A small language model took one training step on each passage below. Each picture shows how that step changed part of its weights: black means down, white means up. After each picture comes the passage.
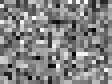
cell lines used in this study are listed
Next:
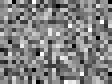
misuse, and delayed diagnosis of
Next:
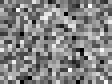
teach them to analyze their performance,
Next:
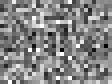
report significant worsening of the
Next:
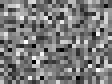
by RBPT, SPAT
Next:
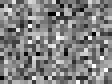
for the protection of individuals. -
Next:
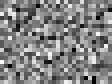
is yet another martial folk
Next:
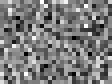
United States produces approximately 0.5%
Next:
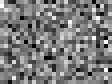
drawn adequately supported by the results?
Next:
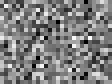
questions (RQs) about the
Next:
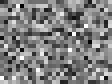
909 folders, corresponding to
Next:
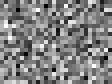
producing the necessary raw materials for the
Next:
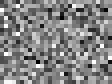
Buddhist human resources in
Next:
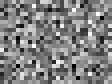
plugs in pipelines under low
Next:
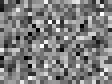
results confirm the feasibility of the proposed
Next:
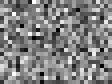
as to command the interest of many
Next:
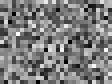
ancestor as a
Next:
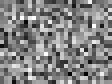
of sideslip at the model
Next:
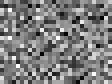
and compliance to social distance protocol was
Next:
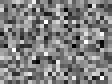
To determine the exact location, size,
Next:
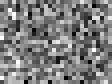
so large it is operated by three
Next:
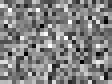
43% than among men i.e
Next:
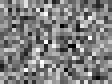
its understanding [8]. To improve the
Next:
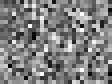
many data points deviate from the regression
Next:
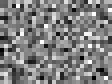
ethers, or esters
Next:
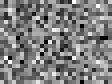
here too. By depositing
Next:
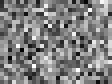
human-centric remote-operations
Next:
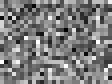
argument, with T being a parameter which
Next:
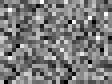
was in charge of writing,
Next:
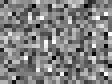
*Extreme, Chronic,
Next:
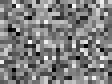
Athletes. The results of
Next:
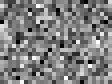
measurements that may lead to more cons.
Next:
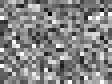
support of some information systems related to
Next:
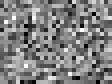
false friends a little fuzzy.
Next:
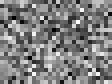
of policy-making, with emergent
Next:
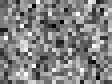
age of five – 178 million children
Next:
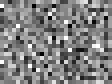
who incorporated 5% lemon,
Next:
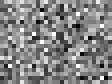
amplitude pressure and heat release responses observed for
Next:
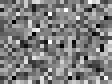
one was –at the time of the
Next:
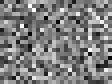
the deformation of the teeth under
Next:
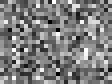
Trend Model for Ogun
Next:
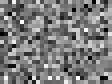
results were found to be relevant for the
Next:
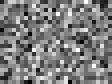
the Child Nutrition
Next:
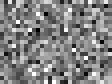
rules have abundant expressive powers
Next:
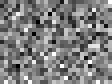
complex, unsteady interaction with
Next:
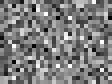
GROUPS Group Delay
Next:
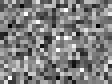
he was thrilled to have a
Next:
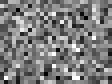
South Korea: trap and
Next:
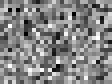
one of the highest localities at
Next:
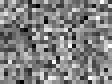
wire and lastly, the wear of
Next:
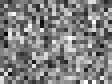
plate cured with UV light,
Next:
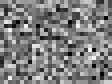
reflect the inner beauty of the
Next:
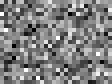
Full schemas, reference
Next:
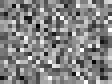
European Food Safety Authority
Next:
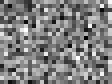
l of the incubation medium were
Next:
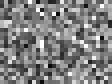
karyotypes), 219 KS
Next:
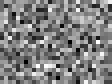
Diabetic subjects have structured metabolic
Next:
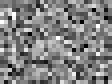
averages is different from the others,
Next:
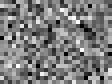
Chart 4.2: Are the
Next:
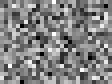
by price movement, a new
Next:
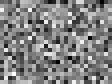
effects on the task performance and how effective
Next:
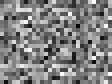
female to indulge into the business
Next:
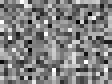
impedance matching network illustrated by
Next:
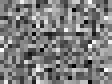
detectors perform best on flat,
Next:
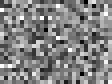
own practice through evidence-based reflection
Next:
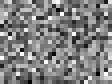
a single timestep before moving any
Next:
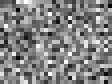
of foveal atrophy following
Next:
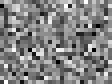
be the sequence **𐩦
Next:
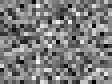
Applied Psychology, Sociology and
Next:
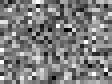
of the generated information. The study was
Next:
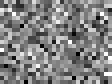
schedule to satisfy everyone.
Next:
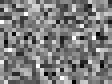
Subjects in School A and B
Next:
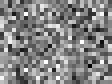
[16]. This is not
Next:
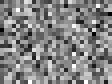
the Balance Testing Dataset The
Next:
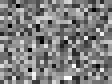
proposed. Smart road services encompass automated
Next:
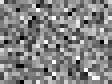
research as soon as possible to strengthen
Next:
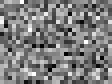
may influence medication adherence.
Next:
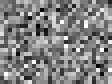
heat sources. Focusing on
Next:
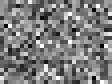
glovebox (Vigor,
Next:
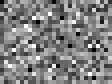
modulus and impact strength) increase with fiber
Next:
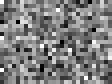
authors declare no conflicts of
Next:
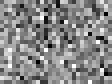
activities increases the intensity of straw color
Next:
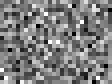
China in 2015. His researches
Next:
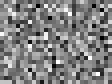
difficulties is that around 64% of
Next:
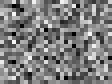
use (listening to and
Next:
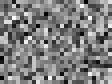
operating characteristic-area under the curve
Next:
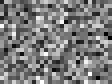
of geological, technical and economic
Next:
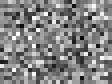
disruptive technology. Thus, competence of
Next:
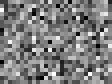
methodologies employed and the transmission channels
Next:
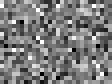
Response Scale Mean Standard Deviation
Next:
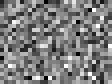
adaptability, and the ability for
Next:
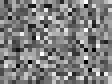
Lyublinskaya I,
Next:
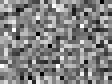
occasion that the problem is not
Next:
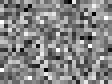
other study. In order to develop an
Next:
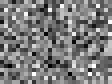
a teacher, and seminars affects
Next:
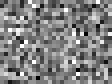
was possessed by evil spirit
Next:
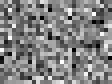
threshold — far below the 15% allowed
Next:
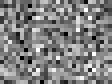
and recrystallised from
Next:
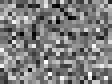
were assured that data will be used
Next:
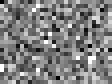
responsible for the content and writing of the
